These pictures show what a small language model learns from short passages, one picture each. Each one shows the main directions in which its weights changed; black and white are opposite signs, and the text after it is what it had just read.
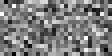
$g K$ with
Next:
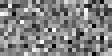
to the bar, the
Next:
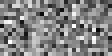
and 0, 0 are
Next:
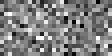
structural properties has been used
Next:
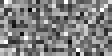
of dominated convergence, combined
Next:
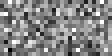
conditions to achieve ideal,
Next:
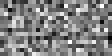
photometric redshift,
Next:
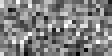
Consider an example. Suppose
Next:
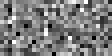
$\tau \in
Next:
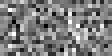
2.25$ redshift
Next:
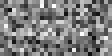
of the semigroup method and
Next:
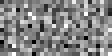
transitive. Also,
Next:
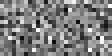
the distance $d$
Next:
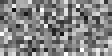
of some local product splitting
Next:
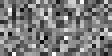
the stability region for
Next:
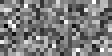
(top panel) and
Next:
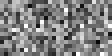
the inner edge of the
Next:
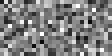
be tested).
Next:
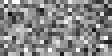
$p$. The product
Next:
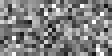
$\Omega \subset
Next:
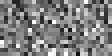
the chopped flux.
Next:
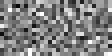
cone for every
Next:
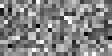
Reverting to the
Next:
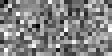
already taken into account the
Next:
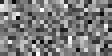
positive (negative) value
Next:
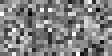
called the {\it basic
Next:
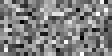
adjoint to the original
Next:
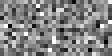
determinant at $e
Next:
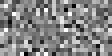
of Neutral
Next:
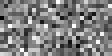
and Quantum Control
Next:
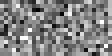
normalization, it has dimension
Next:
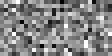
solution $X'$ is
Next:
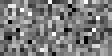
because the quadrature
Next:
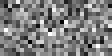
into account the different energy
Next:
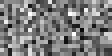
JPR in the
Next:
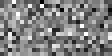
flash sintering
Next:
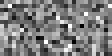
\to I$, we
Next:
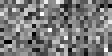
these samples is to construct
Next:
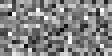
J \cdot \vec
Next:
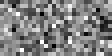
a minute he
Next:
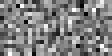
additive codes.
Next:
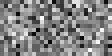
lead to the relation
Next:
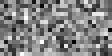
two regimes can
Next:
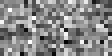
The simple form of cut
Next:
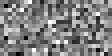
of the existing studies based
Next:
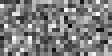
given for X=2
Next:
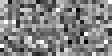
between the tree of
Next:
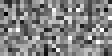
that, up to a
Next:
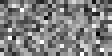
for their dimensions using the
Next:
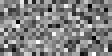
results presented in this
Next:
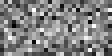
{waiting for
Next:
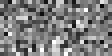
extend to automorphisms of
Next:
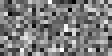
not $j$, which
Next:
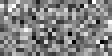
in the Fe/Si
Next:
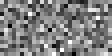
quenches as the
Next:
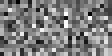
the module. Then,
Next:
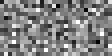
data are parameterized by
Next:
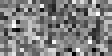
Let $A$ be
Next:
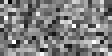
Funct. Theory
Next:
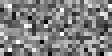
\le j \le
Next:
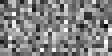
believe these formulas are
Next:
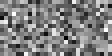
system is not uniformly elliptic
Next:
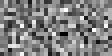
this challenge.
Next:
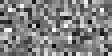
finite exchange interaction.
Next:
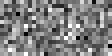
standard edge-transport
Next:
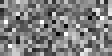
semi-continuous at
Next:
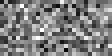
where offers can be
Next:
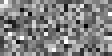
similar; here we only
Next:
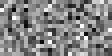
with the drop configuration shown
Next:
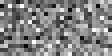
&if $\omega>
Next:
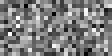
combinatorial and the other
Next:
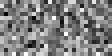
From bottom to top:
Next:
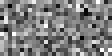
(see e.g
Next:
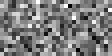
high altitude
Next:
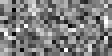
we have that $
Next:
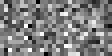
PRNGs proves
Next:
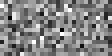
=\ \det (\langle
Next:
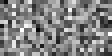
a neighborhood of these
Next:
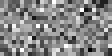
sharing neighbours with
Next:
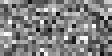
staggered grid
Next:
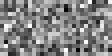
indicator and area.
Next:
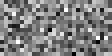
detection protocols for magnetic
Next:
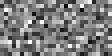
susceptibility curve
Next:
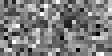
This work involved human
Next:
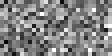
goal is to oppose
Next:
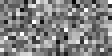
by the ordering of the
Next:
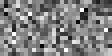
solution with a fixed loss
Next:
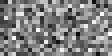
eigenvalue of $\Omega
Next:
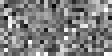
proposed approach on benchmark
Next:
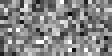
of or our model and
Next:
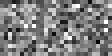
variation field $V =
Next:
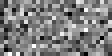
choice as no simulation tools
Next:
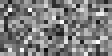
of probability models which contain
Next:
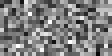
forward and adjoint problems
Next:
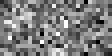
iff it is true
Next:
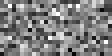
Lie algebras $\g$
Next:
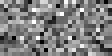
and where to start,
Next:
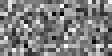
population, focusing on
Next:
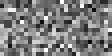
manner described above. This
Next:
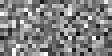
equations, equilibrium state,
